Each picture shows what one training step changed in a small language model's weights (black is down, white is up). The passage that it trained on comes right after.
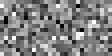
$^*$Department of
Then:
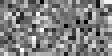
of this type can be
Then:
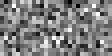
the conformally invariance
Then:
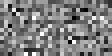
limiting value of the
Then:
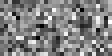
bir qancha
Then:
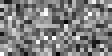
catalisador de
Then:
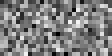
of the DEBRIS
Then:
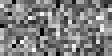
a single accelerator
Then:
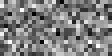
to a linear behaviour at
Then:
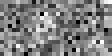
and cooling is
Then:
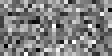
as output (the input
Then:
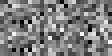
through the use of
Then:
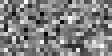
is so-called
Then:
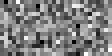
by us during 6
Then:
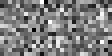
the observational findings
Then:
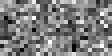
deterministic QM in
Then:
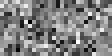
localized to a large
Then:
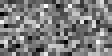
dimensions, shown in
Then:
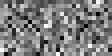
вільний рух
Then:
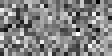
of the instrument. We
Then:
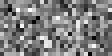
have to be considered.
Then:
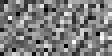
ou longas.
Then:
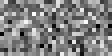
is a nice example
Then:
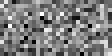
detection techniques and accelerator
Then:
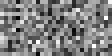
left represent new states
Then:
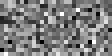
trend for lower mass
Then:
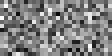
on the incoming
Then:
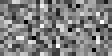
ijtimoiy ongini,
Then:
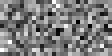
démarche qui
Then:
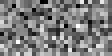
a tube with
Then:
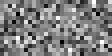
У ҳолда
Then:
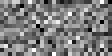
del cambio
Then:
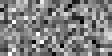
shown by circles and
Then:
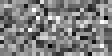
participation scope and
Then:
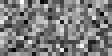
processo de seleção
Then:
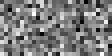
can be based on energy
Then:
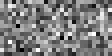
the mass of the
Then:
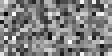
$\uparrow$ &
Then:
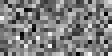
estudio realizado por
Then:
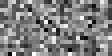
ordem sintática
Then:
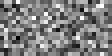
farovon jamiyat
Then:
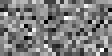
at $K$ point
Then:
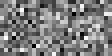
авторів про
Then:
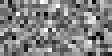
bo'lgan strategiyalar
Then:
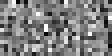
ta’limda aniq
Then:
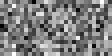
as our major source for
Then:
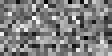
topology is characterized
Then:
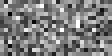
denied. The log
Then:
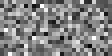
come, the field
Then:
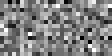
standard RIS, we
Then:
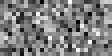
of the model is that
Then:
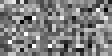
obtain that the dependence in
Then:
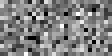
tensors fields in these
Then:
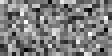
flows or positive for
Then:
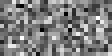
energy are not related by
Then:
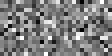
the $\alpha$ and
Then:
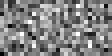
Moreover, the secondary
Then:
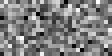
bolaning shaxsiy
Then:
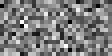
leads us to the other
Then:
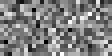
considered as a good method
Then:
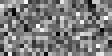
olgan holda
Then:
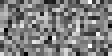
more details about the
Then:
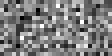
exhibit damped oscillations
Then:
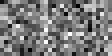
on the proper motion
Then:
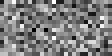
la interpretación de los
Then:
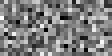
NLO MSTW
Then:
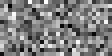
Similarly, the
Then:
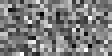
us show that when
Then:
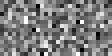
de manifiesto su
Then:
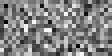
Insert $c$
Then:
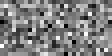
earlier studies.
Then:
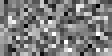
consequences of receiving
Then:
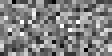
This properties can be
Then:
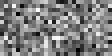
the chiral anomaly
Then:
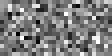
beneficial for
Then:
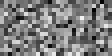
information and reactions
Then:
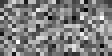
determination of the
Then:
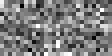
la solución, las
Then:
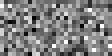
(Universidade de
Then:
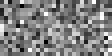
subgroup $
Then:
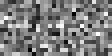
acuerdo con los
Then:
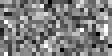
pendidikan dan
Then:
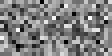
when the predicate in
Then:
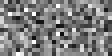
how do we search for
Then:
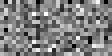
reachability problems are
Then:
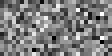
of $pp$
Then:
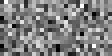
hamda muassasalar
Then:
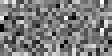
une autre formation.
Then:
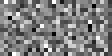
en educación, de
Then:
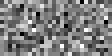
each flavor changing
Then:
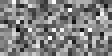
this paper are summarized
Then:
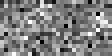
and time, the
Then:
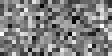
are proportional to the
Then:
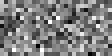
imaginary parts of
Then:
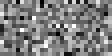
Mato Grosso
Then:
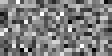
allows one to approximate
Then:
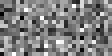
has been given in Figure
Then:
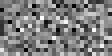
critérios de
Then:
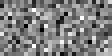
(PPP), um
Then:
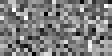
более важно,
